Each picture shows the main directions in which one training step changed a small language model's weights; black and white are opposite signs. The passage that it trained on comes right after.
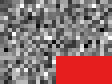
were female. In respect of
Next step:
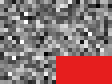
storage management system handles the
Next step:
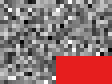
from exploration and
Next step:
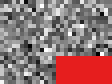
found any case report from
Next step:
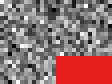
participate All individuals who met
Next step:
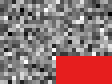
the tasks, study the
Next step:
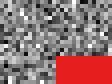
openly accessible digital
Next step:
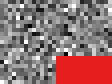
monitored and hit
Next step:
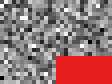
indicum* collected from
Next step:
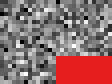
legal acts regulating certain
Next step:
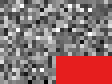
times. B. Diet
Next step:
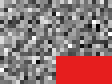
Chir. Soc.
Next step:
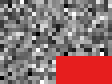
used. The finding of
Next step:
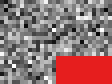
for governance and collaborations The
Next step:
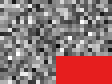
(tapping machine, impact
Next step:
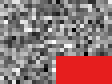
Learning foreign
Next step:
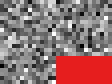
against rotation, it can
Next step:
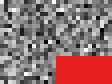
in fulfilment of
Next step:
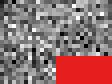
GC-MS and
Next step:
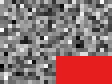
components demonstrate that the public
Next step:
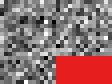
there was no remaining
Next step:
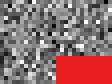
regard. This led to
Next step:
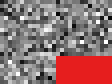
existing retention pond,
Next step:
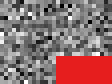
the bottom right
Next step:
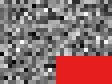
the depressurisation
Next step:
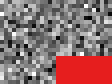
Abstract Introduction: There
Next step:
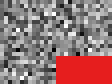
decision algorithm, gives an
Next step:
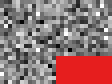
flooding, and
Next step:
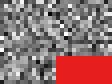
common in women than in
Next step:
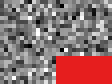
addition to the position taken by
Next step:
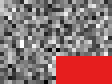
individual earnings and
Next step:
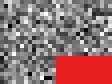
PEAKS in
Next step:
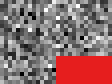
the female athletes
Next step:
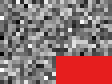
(establish the academic
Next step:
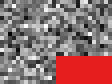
clearance Trial Design
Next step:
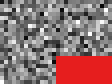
emphasize the use of an
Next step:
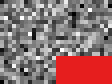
study. tRef.
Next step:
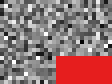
educated respondent are more
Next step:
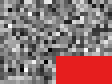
compression loading up to
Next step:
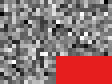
Further species included. The two
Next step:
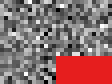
small amount of essential oi
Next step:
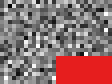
Figura 1.
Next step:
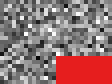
unique dynamic behavior due to the
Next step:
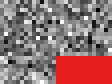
(INH) and
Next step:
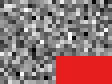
infringement along with
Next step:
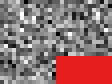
is adversely affected
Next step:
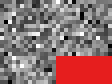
- Unintentionally
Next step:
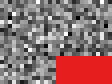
residuals are normally
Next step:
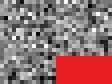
the Linux
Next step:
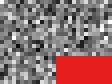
channels such as online
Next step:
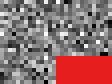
cultivars and advanced
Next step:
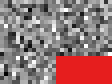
should consolidate a
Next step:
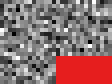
colonising nation or
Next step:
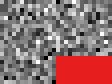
the performance of sliding
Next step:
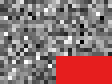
the second cycle, see
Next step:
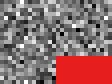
are sorted in descending
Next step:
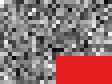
tube. The
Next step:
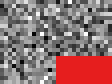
case its 15) then it
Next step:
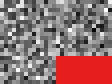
and cyclohexane
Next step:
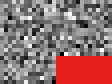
problems in a structured way
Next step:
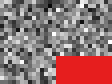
on a person's unique
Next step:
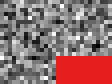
can be derived through the
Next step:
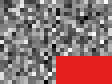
of the European network of
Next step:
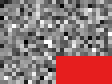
2.1 particle in
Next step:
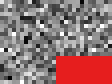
accurate forensic exam
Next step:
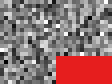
work on a broader range
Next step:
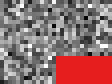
of SAB3 converter
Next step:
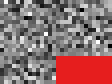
with low density ethylene
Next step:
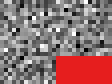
in teaching Islamic
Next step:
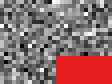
d-axis in the
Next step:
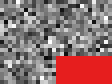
milk on his
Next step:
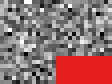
having to force structures onto
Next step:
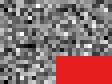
to pay at least 1
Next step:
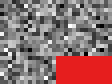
The background of the
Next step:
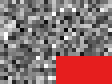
process continues until all
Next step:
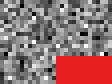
for 3 days). Tooth
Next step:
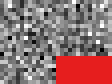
and managed (user
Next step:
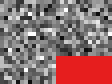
the chromatin layer
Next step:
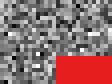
GDVI Table
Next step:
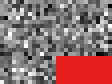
the DPN may experience
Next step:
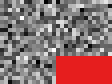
composite sample, the stress
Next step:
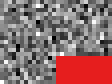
addition of few percent of
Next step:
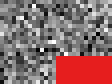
topical in Finland at
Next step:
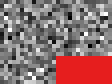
models overstate the benefits
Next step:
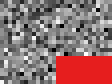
steps in our methodology:
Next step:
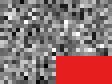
as a second language software and
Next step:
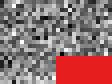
four different strut cross section
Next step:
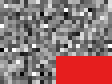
improved. I hope that
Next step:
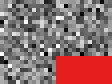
article aims to address that
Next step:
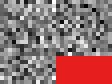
significant role but all these
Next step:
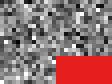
mentioned that (V) on
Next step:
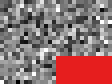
were prepared, keeping
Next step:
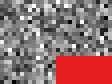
or other sensitive information
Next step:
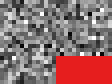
have been reported as the
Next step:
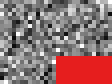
50% of respondents indicated
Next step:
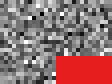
between the two materials, with
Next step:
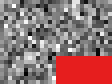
are collectively known as
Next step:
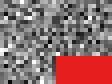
is a light-weight
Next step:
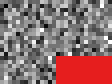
obtain optimal results.
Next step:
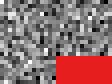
use in the building operational
